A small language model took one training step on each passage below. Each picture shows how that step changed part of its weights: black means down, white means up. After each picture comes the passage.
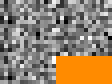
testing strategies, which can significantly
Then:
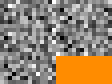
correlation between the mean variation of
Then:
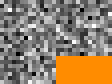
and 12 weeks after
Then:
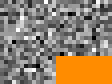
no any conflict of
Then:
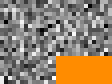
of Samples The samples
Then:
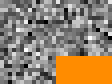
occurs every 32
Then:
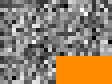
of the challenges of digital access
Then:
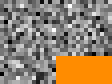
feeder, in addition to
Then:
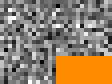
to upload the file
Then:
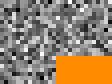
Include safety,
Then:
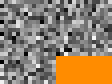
obtain information to recommend to students
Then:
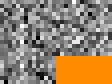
exponential fits.
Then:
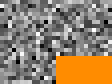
(Jadidah et
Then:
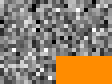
norms and values one
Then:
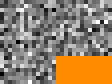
for the model is shown in
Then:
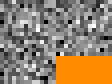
of developing a valid and
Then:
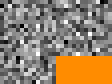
The angular motion
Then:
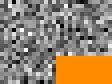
same line of thought.
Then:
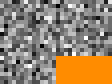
information about school assignments
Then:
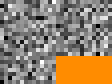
percentage and the success of
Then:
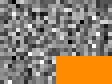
ores over the last 100
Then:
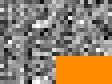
10]. Studies have also
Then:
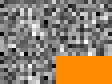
the most influential of all
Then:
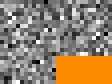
non-local radiation
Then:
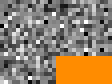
developed in such a way that
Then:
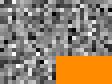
for implementation of reforms
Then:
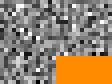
polymer compound. Results and
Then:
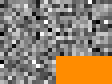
Financial services are considered to
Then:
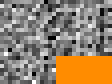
the variations within the
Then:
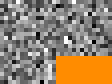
role of digital channels in
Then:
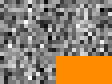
the adoption of this practice
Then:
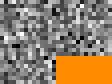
based on both static and
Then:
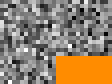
express maximum estrus activity
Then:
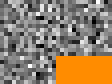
policymakers, tourism
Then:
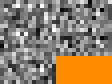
validation and enrichment
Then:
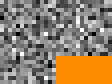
in order to reduce parameter
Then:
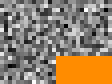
content [2]. The present
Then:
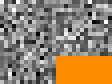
infections are transmitted
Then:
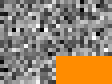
The researcher then had
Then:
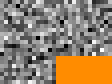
fungi were host
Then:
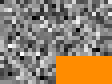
studied all these hormones
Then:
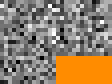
process, where the facial
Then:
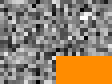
containing inert
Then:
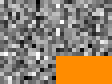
stage across the UAE
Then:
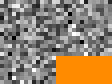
solutions to physically possible
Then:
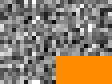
thesis titled
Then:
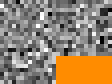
the LMX approach,
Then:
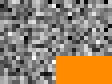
94). Furthermore,
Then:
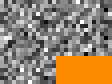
many deaths. A
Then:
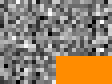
competence and diversity management strategy
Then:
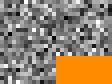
She wanted
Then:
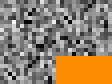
sockets and these patients
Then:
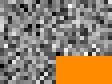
limited savings among
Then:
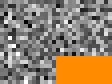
Oil tanker
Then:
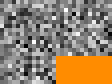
20) Milyang
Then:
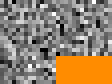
not acceptable because they can
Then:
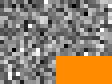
of Fig. 4 BER
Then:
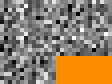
analysis and its interpretation
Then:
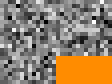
Janeiro or in
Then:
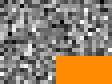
by the family is very important
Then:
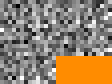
of cases was reported in 2023
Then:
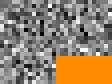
revealed that Trypsin
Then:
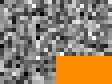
designed to digitally assess
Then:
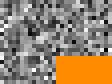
N fertilization rates have
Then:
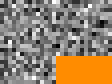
Recently many other methodologies
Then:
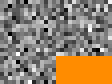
meal in feed can enhance
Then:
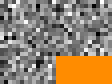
structures of **1** and
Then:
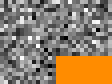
like those in finance and
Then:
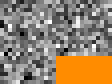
has relatively few scales
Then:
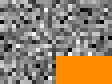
on TPS-OIC
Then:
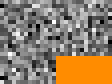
node in an established educational
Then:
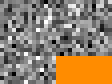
input power, and of the
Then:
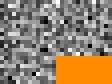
years from the two selected
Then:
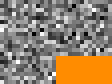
expected to attract at least
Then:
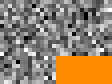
ylabels =
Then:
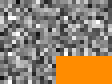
device used for slowing
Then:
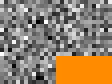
light transmission characteristics through the
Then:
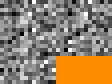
we will therefore analyze the
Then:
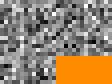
novel, the reader
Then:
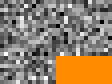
is achieved by deploying a
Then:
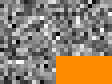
is important to note that the
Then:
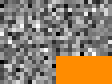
that must follow regulations in
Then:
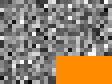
of the findings: 1.
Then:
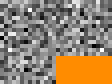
Enhancement. Figure
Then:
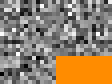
oil refinery was
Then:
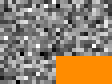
than the healthy participants.
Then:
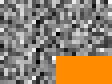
pathology detection models in
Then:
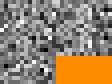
shown the importance of solving
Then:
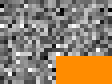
to critical assessment on the basis
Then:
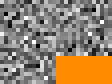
Young's modulus and
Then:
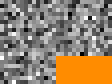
time. On the other
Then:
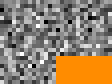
and Multimedia
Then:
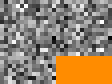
model base on machine
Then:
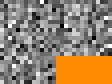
-chart. The decision
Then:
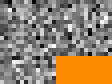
- development of pilot and
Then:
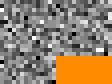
la Simulation ,
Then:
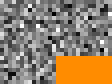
and improve efficiency [4],
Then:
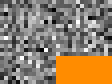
in a long message.
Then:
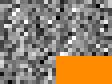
using the formula for comparison
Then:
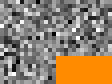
and Bernardo
